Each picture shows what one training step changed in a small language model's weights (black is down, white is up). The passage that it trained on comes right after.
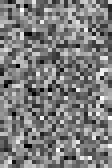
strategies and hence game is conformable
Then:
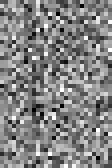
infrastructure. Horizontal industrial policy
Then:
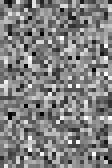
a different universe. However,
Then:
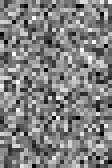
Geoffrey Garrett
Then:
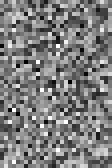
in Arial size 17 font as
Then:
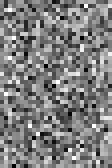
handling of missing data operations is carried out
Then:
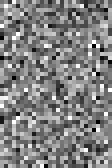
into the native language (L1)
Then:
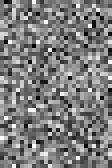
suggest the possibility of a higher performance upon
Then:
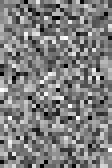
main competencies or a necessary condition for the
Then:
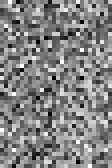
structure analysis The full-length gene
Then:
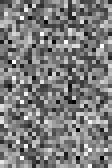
the formation of the recommended list of items
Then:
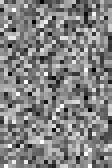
substance. The results are shown in
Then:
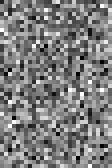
of the world such as USA,
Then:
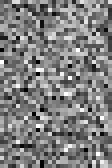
study investigated students' perceptions and attitudes to
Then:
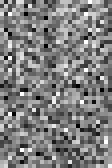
[22] Onunkwo
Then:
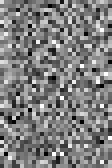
^{ns} Fresh weight of a
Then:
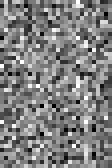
who are most likely to turn to
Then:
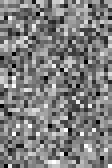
that propelled the country to the
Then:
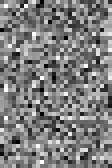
confidential 243 interval predicted from the
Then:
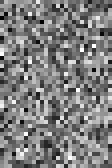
stand-alone risk factor for high
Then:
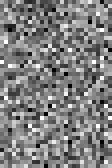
Kali has been constructed by the
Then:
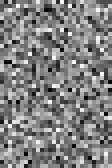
The SEM image of sample RM1
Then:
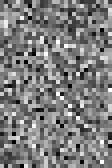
the variables are said to have low correlation
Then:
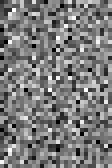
between ANFIS prediction output with actual
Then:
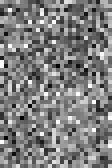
1908 Original name
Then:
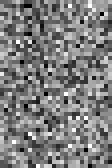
health sciences students in the region.
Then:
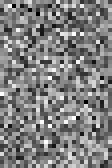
a development aspect was rejected. Hence
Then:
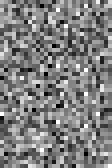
will contain 10 chapters, and
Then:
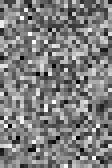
the tourist stays in hotel which
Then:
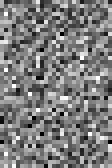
hydropower plants in the
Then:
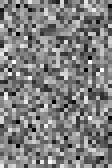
unstable identity and becomes a part
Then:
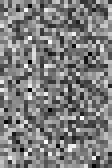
and the physical archive as a place
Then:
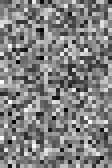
for the region and a unique public
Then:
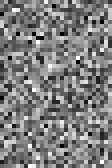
spare a little time to cooperate
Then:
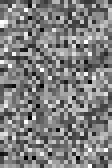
the surface the best option for the generation
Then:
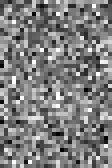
address these issues by 70 summarizing the
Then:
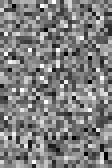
In Figure 10, the blue line shows
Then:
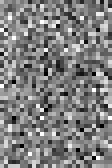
Some strains (BC09,
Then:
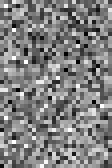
with proven evidence suggesting that infections in the
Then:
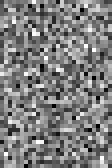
performed a comprehensive analysis of various feature extraction
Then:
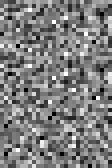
Compared with Liu's deep learning
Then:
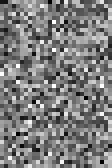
- Pinto PCL,
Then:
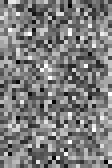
research needs to be conducted to ascertain
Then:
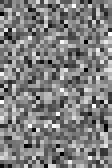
author on reasonable request. Ethics
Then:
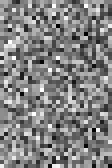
explored. Among these, electroplated
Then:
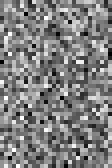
from experiments using transcranial magnetic
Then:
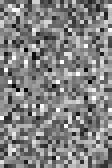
pulse current is switched on
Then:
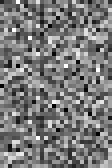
and achievement in English in terms of
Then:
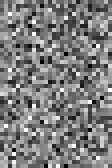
as a whole through its life, the
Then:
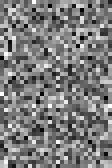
set of simulations able to show the formation
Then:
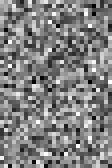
performance is plotted. The proposed
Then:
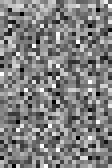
upon you for \$45 at three
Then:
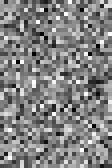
Down syndrome are
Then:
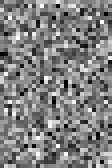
real-valued in practical machine
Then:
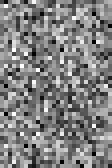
models. Distance education (D)
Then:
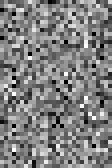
, μ_0 and seems to be
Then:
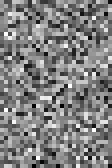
in a subsequent sub-section. The
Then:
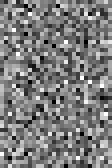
excess was determined by HPLC
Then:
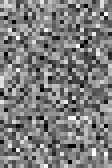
one hour. More than half
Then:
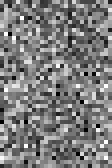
the cases [5]. Objective;
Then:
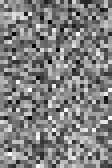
in pH, electrolyte balance,
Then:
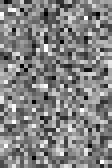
spectroscopic techniques. Scheme:
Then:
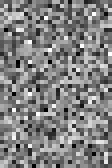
at the three considered limit states for the
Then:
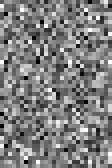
effect on tourist experience (coefficient path
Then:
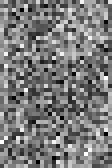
medical ethical committees in the countries
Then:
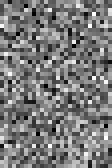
delivering this type of approach towards the
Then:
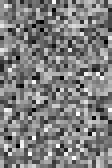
big slow-down areas when using this
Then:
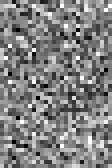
The southern wall is restored completely.
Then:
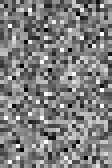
between maximum and minimum values at stage 2
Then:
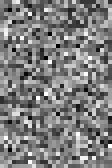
and awareness among the among healthcare workers.
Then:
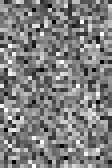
environment, but it can react with other
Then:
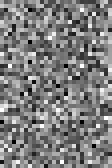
explains the process of flashing custom
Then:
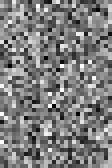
of perovskite solar cells
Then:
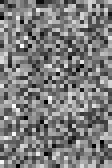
the patients on intubation have severe
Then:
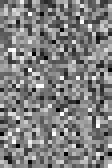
which is found by XRD and
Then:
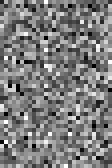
science and made more contributions in teams
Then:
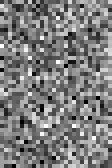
COVID-19 situation shows a business process
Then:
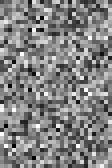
for the slow mode, a single
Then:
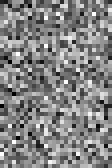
the authors at the University of Applied
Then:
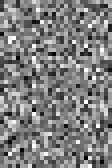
assuming a linear approximation as described
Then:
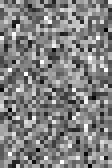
membership functions, which are the
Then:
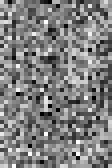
thin capitalization is one of the driving
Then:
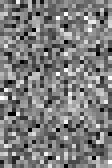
Jugaad innovations are
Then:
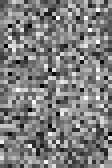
number of Sophie Germain
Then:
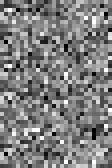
ON PRODUCTS
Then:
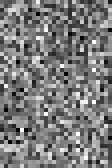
parent node branches into its child
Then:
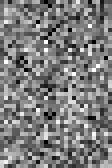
there is a system which is responsible for
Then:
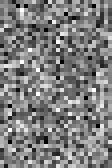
A roadmap is proposed based on
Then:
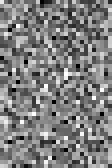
pollution with heavy metals has become an important
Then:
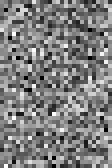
and ground water. Therefore, it is
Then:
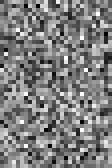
examples related to three dimensional roof
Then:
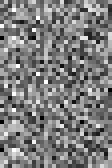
based on hardware and software applicable.
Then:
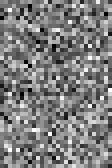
most well-known objective fabric
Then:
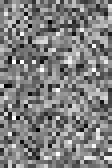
(virtue of) law
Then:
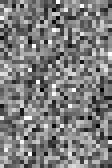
practice began to shift from
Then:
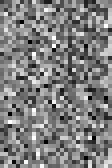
for buying and selling of the
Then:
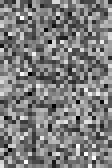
the highest capacity of germination
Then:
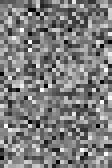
location of individual fibres was found by
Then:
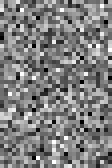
liver, kidneys, heart
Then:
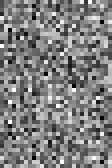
Moreover, boys engaged
